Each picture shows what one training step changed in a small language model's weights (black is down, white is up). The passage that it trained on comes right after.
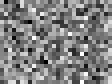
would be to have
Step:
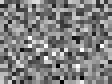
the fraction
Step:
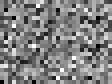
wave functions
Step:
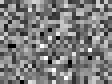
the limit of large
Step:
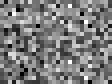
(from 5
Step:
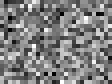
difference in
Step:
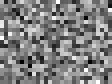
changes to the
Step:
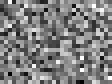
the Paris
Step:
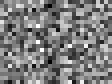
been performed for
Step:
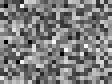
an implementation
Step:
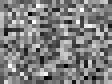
rely on
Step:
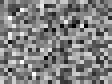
itself but only
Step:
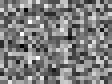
at each time
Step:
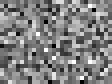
caused by
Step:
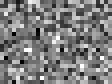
a major
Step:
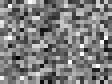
that depend on a
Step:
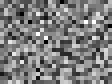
patterns for
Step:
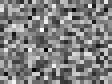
surface pressure
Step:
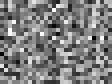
of payment
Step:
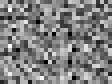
This may be
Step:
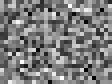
22 processed
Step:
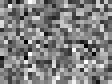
that $p$
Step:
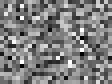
on the work of
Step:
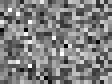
$\phi$ as
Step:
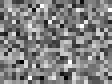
the Ground
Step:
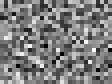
growth but a
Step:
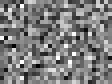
basis of study
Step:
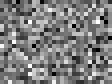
track the
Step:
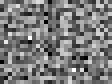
as Eq.
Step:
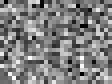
a different sign at
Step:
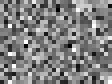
rational function of
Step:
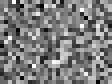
and DFG
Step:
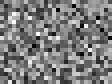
durations of
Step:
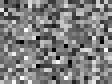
of variables
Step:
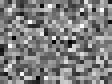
C P {\em
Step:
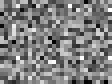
most prominent
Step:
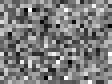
by dissolution
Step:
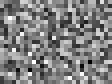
poisoning and
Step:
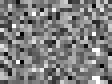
is also the
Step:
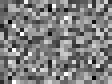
correlation function is
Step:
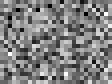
spread out
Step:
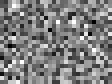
corresponding peak of
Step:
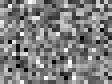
that the age
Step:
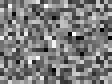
at minimum
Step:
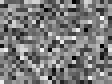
specify the
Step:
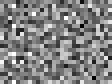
regions is
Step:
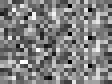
have equation with
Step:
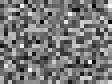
except for
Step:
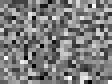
concept of
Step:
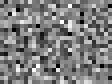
are (from
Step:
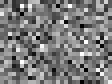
income in
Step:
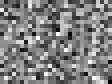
of the weak
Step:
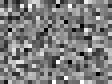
in these equations
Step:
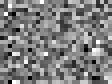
it will lead to
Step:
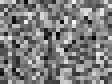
and technological
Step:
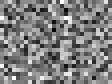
community of
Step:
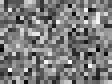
have adopted
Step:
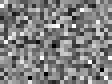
various metrics
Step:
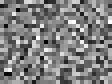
If the
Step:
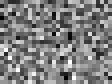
which the mass
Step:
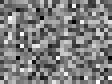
on the specifications
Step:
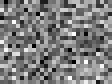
effort with
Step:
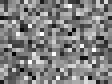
efficient in the
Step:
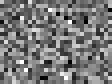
the scenario in
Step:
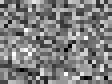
the other variables
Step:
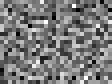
the mini and
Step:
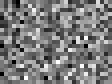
and is based on
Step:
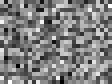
to carry out
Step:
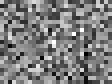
the upper limit
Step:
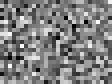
nearby M
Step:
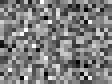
quantum well after
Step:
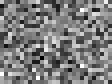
At the
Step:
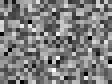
to limit the
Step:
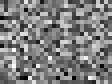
efficiency with
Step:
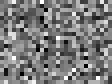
- every cell
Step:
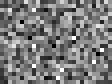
sales and
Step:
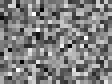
was determined at
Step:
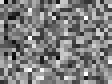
found to be
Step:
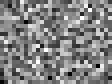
stable and
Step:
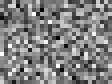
was clearly
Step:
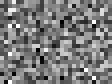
material 3:
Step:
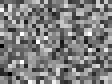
linear optical
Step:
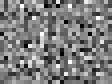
attacker in our
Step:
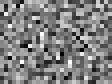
number of worker
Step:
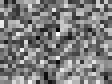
to investigate an
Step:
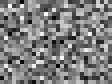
contributing to
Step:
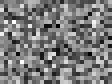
programs of
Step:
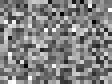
radius of the
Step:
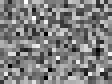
noted by
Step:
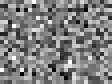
the most effective
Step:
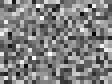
souls from
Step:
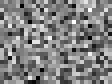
Selection &
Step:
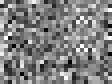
the fact that these
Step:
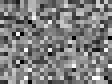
can also be
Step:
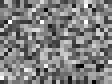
the side.
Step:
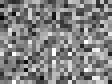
which there is
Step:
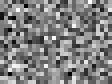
star's density
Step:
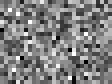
$\sigma$ at
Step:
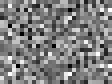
provides some effective
